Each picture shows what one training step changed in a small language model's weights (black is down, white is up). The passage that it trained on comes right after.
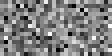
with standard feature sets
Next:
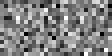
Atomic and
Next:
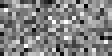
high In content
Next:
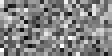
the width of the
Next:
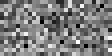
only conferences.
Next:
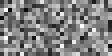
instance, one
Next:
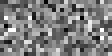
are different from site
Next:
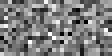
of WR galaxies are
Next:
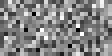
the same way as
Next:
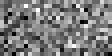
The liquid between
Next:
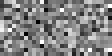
Paganin and
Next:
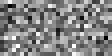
and an odd
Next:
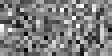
stacked along the
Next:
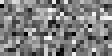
\delta\omega &
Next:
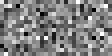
groups contain at
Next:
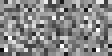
theory, as properties of
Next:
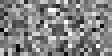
Cha, and
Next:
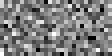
to reserve space
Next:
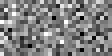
cutoff of
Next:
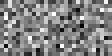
the regions where
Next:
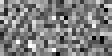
properties. The emission
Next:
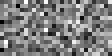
impactors which
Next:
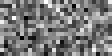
is also good to
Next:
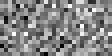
with other experimental results
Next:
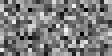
is also the complement
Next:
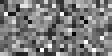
for each $\eta$.
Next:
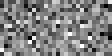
One could introduce
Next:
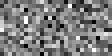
driven over
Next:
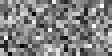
increase in the
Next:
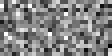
propagators do not
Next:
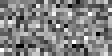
the grain boundary from
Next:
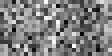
a close to
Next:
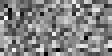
influence of
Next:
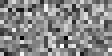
this we follow the
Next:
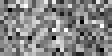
model as currently
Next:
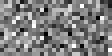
may capture important
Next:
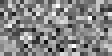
the evaporation
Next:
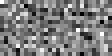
deduced the
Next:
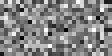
relations presenting a
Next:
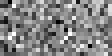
an educational
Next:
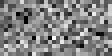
the electron beam
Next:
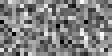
details on our
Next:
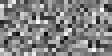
\noindent In this
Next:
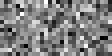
look for spectral
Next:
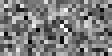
are placed in potential
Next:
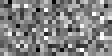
a gauge such that
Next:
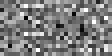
{journal} {\bibinfo
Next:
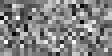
half of one
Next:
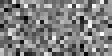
through the {\sc
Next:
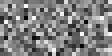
is trivial,
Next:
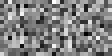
magnon frequency in
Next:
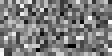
reported larger
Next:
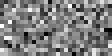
carry out a
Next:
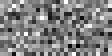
of large-scale
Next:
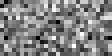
data (for a
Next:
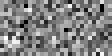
to complete his
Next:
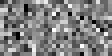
nuclei is
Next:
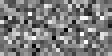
that they consider only one
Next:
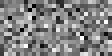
On several
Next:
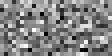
domain.} {To
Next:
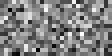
interpretation that we
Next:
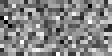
algorithm. In this
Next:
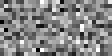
parity symmetry can be
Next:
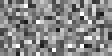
unlike the work
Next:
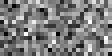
field. Thus
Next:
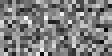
caveat is that
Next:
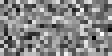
boundary limit of this
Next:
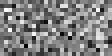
matches onto
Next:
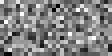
approximated values of
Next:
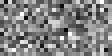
specified by a
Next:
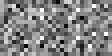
sulfur and
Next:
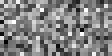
training data.
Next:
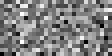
expected change in
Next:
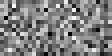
epochs to
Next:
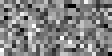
double layer
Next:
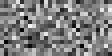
on the value of the
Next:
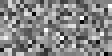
the point spread
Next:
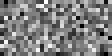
\lambda$ from
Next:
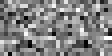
of uncertainty
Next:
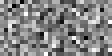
bulk sample has
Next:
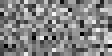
the Russian
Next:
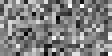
next phase.
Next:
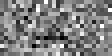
by reducing the
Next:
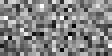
direction, the field
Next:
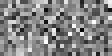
dynamic range.
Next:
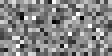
loop diameters
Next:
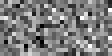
magnitude higher than
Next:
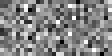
since the results of their
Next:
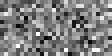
of matched
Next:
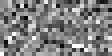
with a small enough
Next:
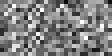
and massive data
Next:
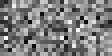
formation, and discuss
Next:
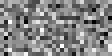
SLC, the
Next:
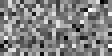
the role of
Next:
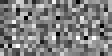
beyond the
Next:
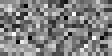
main quantity that
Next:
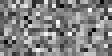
in our experiment
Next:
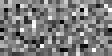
were taken into
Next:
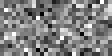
from conventional
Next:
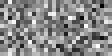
this plane and is
